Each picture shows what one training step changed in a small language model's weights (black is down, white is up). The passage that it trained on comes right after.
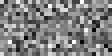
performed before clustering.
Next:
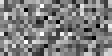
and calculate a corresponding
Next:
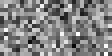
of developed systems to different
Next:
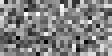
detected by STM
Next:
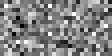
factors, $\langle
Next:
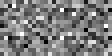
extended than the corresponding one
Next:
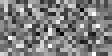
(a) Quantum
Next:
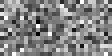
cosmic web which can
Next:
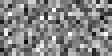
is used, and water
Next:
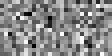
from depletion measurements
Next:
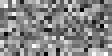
production in gluon fusion and
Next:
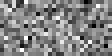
needed to obtain a reasonable
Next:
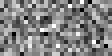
be suggested,
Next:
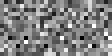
endpoint and orient
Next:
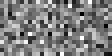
corrections are perturbatively
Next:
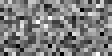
in order of increasing
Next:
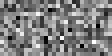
have no more than
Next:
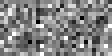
be essential, which leads
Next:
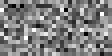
obtain that, for any
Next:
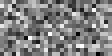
states} To simulate
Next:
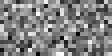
H1 data for
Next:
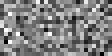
of $U$ to
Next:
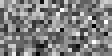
the excited
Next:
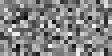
gist of it.
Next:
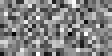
suspicious rather
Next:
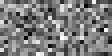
\Gamma_a =
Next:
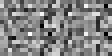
are all copies of
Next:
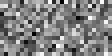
notations as in Section
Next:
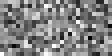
Gauss constraints,
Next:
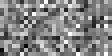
from recent experimental and
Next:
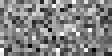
the total, while the
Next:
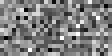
a meadow is
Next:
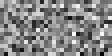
the existing power analysis in
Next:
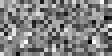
the purposes of the
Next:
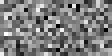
and $T_i
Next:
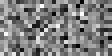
to the number of test
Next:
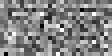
are two different particle
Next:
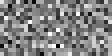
DC, depicted in
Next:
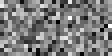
is defined to be an
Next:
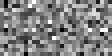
the Leibniz
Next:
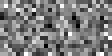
for $\alpha$ =
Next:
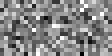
be realised through complex
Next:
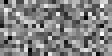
completely determines the body
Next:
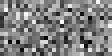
where D$_0$
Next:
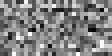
compared with the key generation
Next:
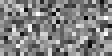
(Cambridge University
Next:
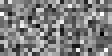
of the set of rational
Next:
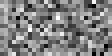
on a box with periodic
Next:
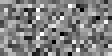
to cover media
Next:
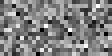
to vaccine
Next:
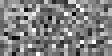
a neighbour in
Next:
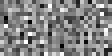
here are as follows:
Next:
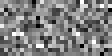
our faint sample
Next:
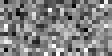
However, for the classes
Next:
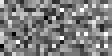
is fixed. It scales
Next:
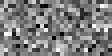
In this section,
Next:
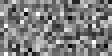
subfield of
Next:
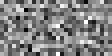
in the height of the
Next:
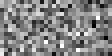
the quenched
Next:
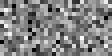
accelerating the convergence rate
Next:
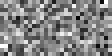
of vortices as a
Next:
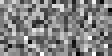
the derivative along $\gamma
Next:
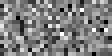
of $\Gamma$ is
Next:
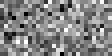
Thus the systems must be
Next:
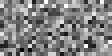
that the minimum required computational
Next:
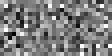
The H-function:
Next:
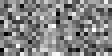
stage for advanced analysis
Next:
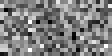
the axion is
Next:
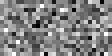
to high multiplicity terms,
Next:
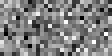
such a knot if and
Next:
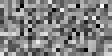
results follow using only the
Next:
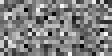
and $k$ be
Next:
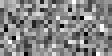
the method proposed in this
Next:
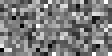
Next we have to
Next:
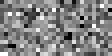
particular, individual functions cannot
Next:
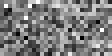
an inhomogeneous region with
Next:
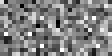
map for the central region
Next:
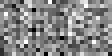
objects that emit high energy
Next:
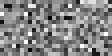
functions that are used to
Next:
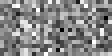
de sauts de
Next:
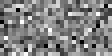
are determined twice.
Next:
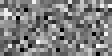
both TGA and
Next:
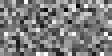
where $t$ is
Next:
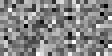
some vertices. In
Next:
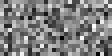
degrees of freedom can be
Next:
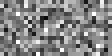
consider either the electromagnetic
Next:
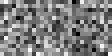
short-term deep
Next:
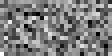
the higher order polynomials clearly
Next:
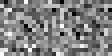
particularly suitable for the problem
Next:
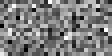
$N \times
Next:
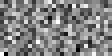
optimized significantly reducing computational
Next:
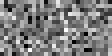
is transitive if and
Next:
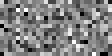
Multiplexing \\
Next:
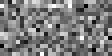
variations of our algorithm.
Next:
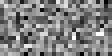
$i \in
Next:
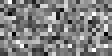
it has details of the
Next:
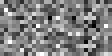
bumps to some
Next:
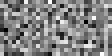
helps to better understand
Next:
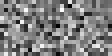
rearranging of
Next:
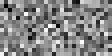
vector or matrix function the
